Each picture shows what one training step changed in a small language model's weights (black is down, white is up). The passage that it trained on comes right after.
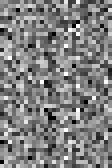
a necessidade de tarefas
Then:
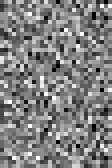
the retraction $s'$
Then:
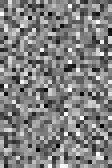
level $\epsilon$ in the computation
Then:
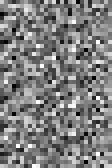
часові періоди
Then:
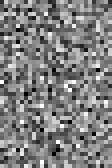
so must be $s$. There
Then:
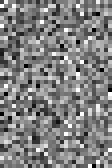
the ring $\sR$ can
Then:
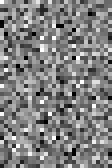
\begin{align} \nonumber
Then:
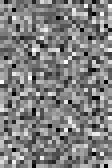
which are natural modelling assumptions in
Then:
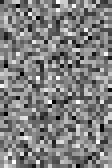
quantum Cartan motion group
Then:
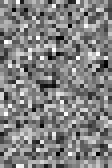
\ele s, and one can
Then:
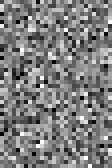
va xavf jamiyati
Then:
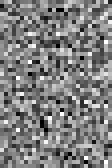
degree ~$d$, in the
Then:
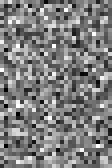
Sonntagen, den
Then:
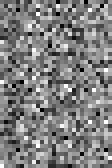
am 27. November
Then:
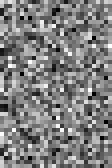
Number of views.
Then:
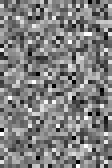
pueblo. Al ver la
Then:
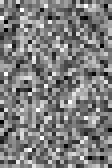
dispensação precisa ser
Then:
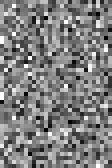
intervalda $y'' >
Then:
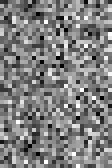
Finally we show that in the
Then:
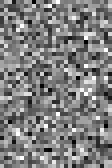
pertenecen a más de
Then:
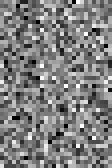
Define \begin{align*}
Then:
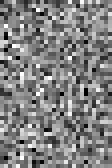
)\in CVD$ with
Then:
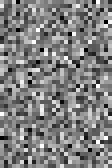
rough integrals or something
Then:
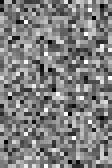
curvature flow driven by diffusion
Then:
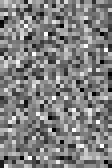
be true $$ \left|
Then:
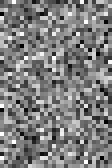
dengan baik. OPD
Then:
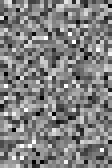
\lambda $, let $\c$
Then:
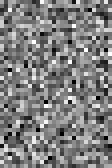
one-dimensional wave equation was considered
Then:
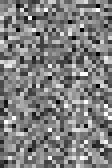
objects will be studied in the rest
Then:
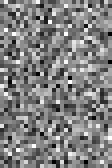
зобов'язання за
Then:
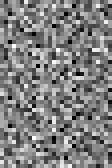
durchgeführt, die
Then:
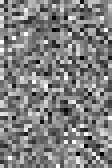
heuristic, based on the
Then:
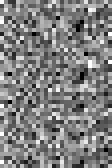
untuk suatu periode.
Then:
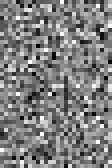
as $\xto$, for any
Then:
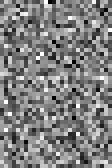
higher dimensions. Contrary to
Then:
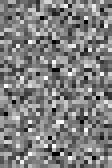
sutured manifold as shown
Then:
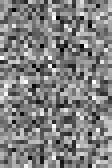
. \] The Wald
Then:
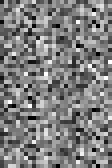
Para mahasiswa akan
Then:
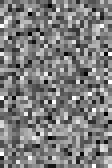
agravamento dos problemas
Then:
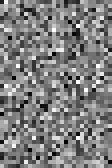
es si estas prácticas se
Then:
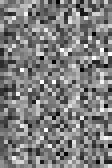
векселей для
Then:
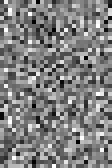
A lower face $\rho$ of
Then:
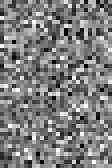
и данными дистанционного
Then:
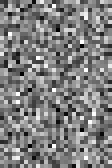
turn imply that we would have to
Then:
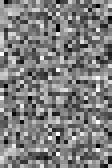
generated/produced will have
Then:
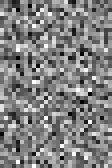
der blev anvendt
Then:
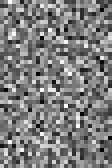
--- possible as the number of
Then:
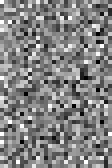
non-empty. Choose
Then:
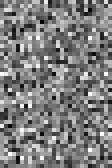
мере зависит
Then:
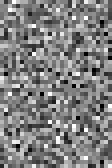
not needed to be applied in smooth
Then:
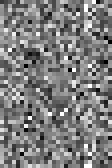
by continued examples. First,
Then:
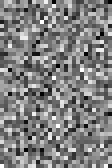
yengilmasligi bosh
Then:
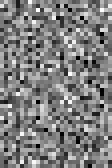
On the other hand, as
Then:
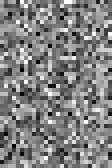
que són molt
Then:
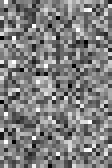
can not be fired before all
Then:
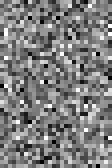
classes: Two cubes
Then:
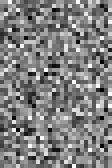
$H^1$ for the
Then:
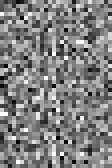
\end{equation} With
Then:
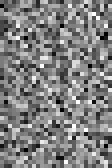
and the ways in which it
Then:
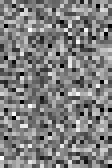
va eng qadimiy
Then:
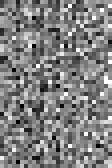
Masalan, The cat is
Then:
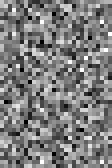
“Insan geyde
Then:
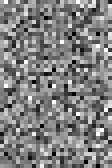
[7] Contudo,
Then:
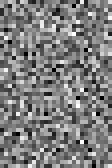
of the paragraphs of the
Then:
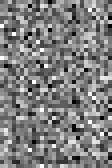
bu afzalliklar
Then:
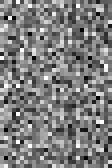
ele se dissocie ao
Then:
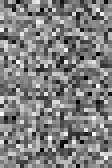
holomorphic bundles over twistor
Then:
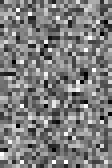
$P_i$ to a
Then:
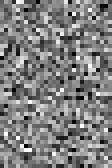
article by listening open
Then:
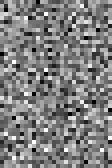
$a$ with compact support on
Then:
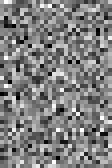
B}_n \subseteq \bar
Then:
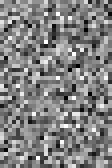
being trivial. For $m =
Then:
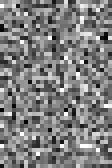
the stiffness and
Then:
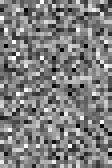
is a nonnegative matrix, the
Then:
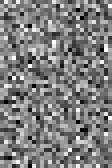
periodo se abre en
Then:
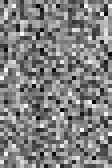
rest of the argument in Lemma
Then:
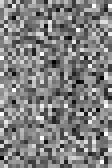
mapeo preciso que
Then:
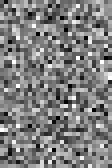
xomashyo manbai
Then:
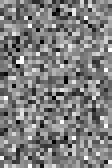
of a {\qsd}
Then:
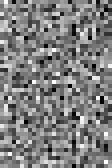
de compras. H04
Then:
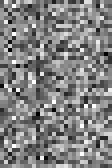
i quali non c'era
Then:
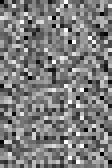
by the idea of following the location
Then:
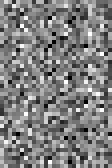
se propagará la
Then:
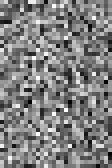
Wissen, das sich
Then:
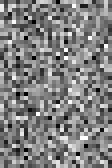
us show the last assertion.
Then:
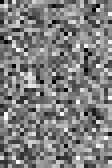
Schränke Möbel
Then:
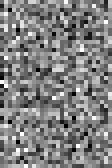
*le défi réside dans
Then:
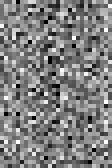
Разказа ми как
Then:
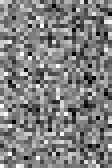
de educação. Ao
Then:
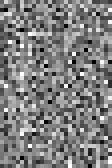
1$ there exists a positive constant
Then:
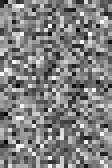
harakat mahoratini
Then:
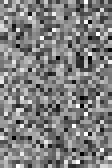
умовами праці на
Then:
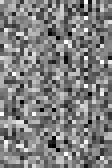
корхоналар сонининг
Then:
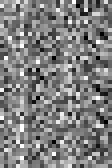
на множество
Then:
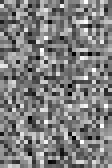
terdapat kompetisi
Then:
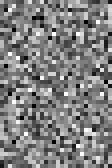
If $\mu$ is in
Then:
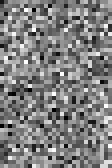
mit ca. 200 Taxa
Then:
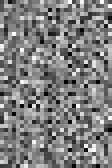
following relations are of importance:
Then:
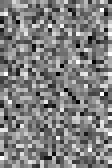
humat bilan qarashlarini
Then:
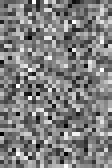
kerja kelompok
